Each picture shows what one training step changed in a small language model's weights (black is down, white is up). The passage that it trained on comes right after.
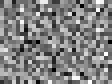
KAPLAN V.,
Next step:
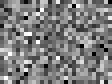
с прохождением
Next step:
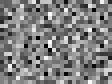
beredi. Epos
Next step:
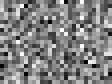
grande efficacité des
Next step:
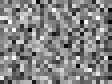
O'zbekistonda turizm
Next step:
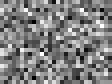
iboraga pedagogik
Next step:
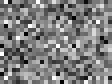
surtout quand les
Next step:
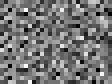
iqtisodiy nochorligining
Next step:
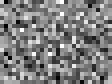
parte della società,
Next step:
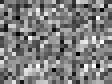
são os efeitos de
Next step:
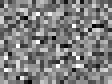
Koordination mit
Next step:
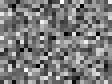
lingvistik va
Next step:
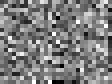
Son bonitos? son
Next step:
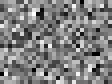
uma ferramenta
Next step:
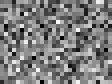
Talks. Auch das
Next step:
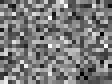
o desenvolvimento
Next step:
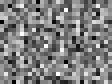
23). Desde una
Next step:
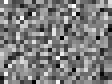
educación rural en
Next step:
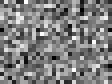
valor emocional que
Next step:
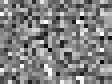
d'informations Liens
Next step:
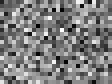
to describe how
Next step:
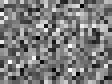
ahamiyatga ega.
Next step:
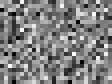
; TC= Total
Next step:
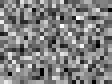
ega bo‘lib
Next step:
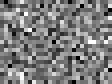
clippings and
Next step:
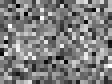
kan nimmer tot
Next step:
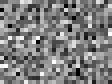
do órgão.
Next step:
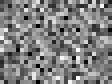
for the effective organization
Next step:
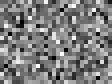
da Universidade Brasil;
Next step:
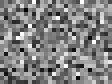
вестник. –
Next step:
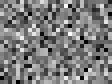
setores de energia
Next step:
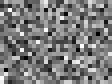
“tashqi va
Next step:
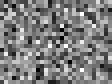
vuelta a su esencia
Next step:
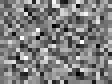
doelstelling van de
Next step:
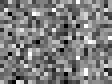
os músculos
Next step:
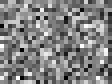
asimilasi dapat
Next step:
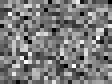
можно сделать
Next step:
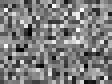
contextuales (tipo de
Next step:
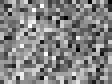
University of British
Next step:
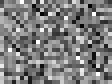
44 Множинні
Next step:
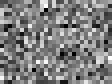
OʻTIL da bu
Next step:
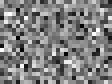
В свою очередь
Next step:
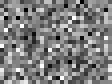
pétrole détermine
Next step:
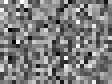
desigualdad de las
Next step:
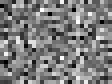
15 мм тяговий
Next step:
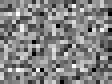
oral creativity. Key
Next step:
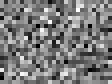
un diseño basado en
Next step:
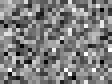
werden angesprochen,
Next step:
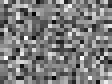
уклонения от
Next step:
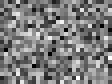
parte de arquitetos
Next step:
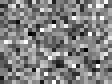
устройств не
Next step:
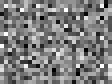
brasileira do direito
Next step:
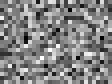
the pathogenesis
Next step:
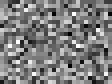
oralidad como método
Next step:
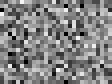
elő ezek az
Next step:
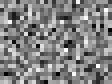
não adotando sua teoria,
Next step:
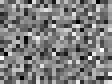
пов'язаний із
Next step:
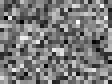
Berichte der DBG
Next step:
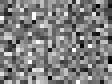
va ta'limi masalasi
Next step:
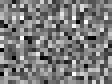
nivel de detalle
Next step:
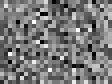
4. Гусак
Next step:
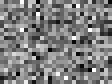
курси первинної
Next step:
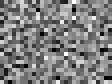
Мордовия. При
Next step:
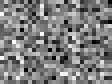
forma inmediata a las
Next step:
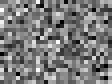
nutqini o'stirishning
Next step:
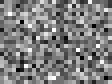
низка аспектів
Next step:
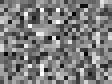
javob bermaydi.
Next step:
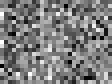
ímpares de
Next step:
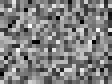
de descubrir su
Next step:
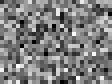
Fagundes, Universidade
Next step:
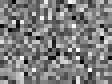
implícitas en
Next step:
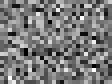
immunitet tizimi,
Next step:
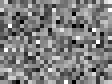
les circuits modernes
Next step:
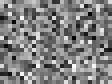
al. Productivity,
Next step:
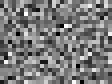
og **leikni** sem
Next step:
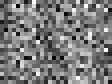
майда синиқ
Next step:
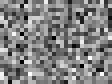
de medidas de proteção
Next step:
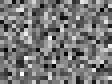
Min. – max.
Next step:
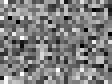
implicate; b) în
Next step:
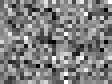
tahlil qilish.
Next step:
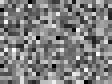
novos mercados estaria
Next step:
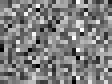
verification and scoring of
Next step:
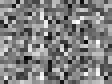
ayniqsa, ona
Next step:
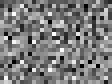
um campo vital para
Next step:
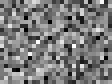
SESAM modeli
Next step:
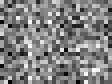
realizados os testes de
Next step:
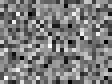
que existe cierto
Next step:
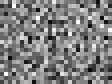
de sahip olabilir.
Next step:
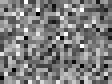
și forme hibride din
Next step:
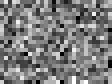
the author identifies the
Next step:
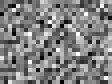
keyin BXSRS
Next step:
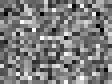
пәніне деген
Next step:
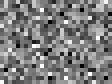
که هر
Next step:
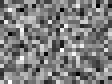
se esguerra:
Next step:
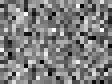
virtual guruhlar
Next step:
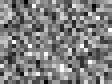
tabu so'zlar bu
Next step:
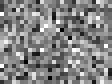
Ganadagi aksariyat
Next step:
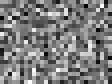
of this product.
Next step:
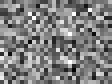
de presentes adquiridos
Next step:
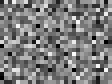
the import and export of
